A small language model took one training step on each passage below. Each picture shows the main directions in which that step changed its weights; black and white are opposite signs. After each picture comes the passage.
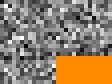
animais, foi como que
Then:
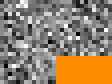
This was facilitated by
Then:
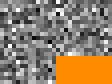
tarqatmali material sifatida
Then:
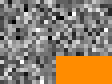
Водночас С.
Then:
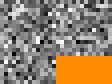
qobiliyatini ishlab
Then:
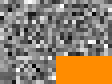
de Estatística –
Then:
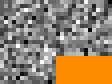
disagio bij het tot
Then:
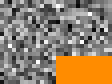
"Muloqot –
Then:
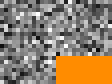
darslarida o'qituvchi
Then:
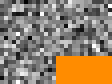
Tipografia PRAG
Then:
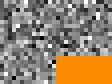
Moisture* yang
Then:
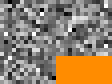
thinking that contribute
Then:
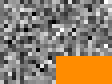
kısmen uyumlu
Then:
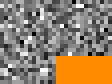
bilan ishlab chiqaruvchilar
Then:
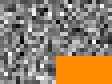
(a) com casca
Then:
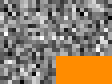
в современном языке
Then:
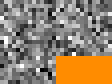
растет в зависимости
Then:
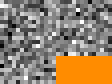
Глава 3,
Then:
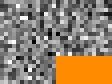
die nuttig is voor het
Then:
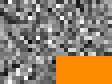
фарқлари: -
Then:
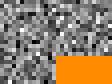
matematikadan kichik
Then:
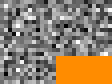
hacen, su producción no
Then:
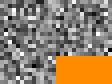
мониторинга и
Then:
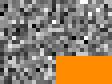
Julieta. Sin
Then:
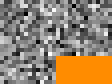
esa fecha Emilio
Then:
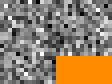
geval een Raad
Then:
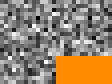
Erkaklarda esa -
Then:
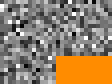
Katatasan at
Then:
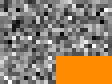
Los repositorios
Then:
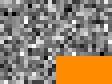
the case of joining
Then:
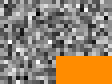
également un type de
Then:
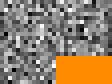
бу эса тергов
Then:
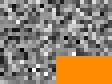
dos indivíduos
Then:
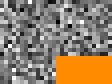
međutim, on
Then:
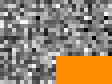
9 No passo 9,
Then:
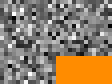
this resolution,
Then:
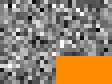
що спрямовані
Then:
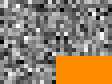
zarur va bu birmuncha
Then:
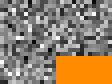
ta'lim metodlari,
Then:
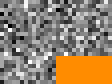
bo'lish bosqichlari
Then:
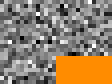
progressivos quando bem
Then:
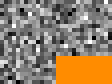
turlarini yaratdi.
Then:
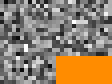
vindt op de
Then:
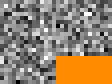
graaf van Holland
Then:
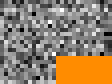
o anjo seria o
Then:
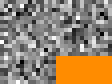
de las prevalencias de
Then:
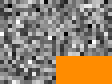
программа сохранения
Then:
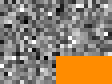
bozorini rivojlantirish yo'llari
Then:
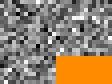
Ushbu dasturlar doirasida
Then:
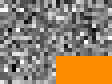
педагогические факторы,
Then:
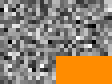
ampliando a su vez el
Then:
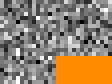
que se llevan a
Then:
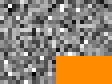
fiscais menores.
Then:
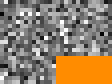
2019 foram produzidos por
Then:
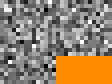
atır. Bul
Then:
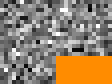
están dentro de un
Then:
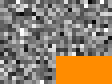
Doctor of Philosophy (DSc),
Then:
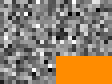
do conteúdo
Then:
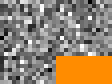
операції з відновлення
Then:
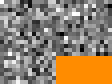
debería enfatizar
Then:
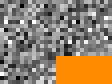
hisoblandi lekin
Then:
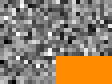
ta'sirini tahlil
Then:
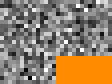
judecată în
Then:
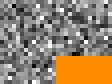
the practice of administrative
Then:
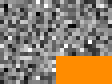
desse segurado, o
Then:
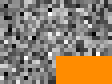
este el însuși
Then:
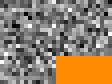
Ilmiy muhit nafaqat
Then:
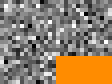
que a evolução da
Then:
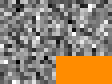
können Schüler*innen
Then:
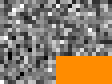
rivojlanishdagi o'rnini
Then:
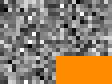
рекомендации при
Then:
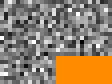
boshlandi. Bu
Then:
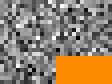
las matemáticas, en
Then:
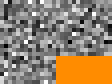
neue Motivation.
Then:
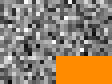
moderasi, hasil penelitian ini
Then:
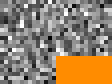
e'tibor berishi
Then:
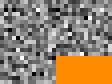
duch keladi.
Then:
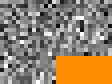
yoshlarning ma'naviy
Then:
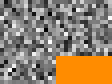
économique et les
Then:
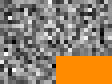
bildir Ortiqali
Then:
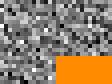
растения в составе
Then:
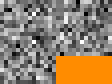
ҳамда Испания
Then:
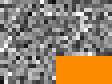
Kapusta, N.
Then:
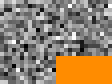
Medical Sciences, Associate Professor
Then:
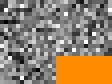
ⁱ Mestrando
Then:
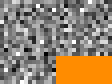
e músicas,
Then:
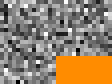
является рост инвестиций в
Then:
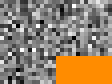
precisamente que ofrece
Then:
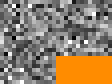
through a review of
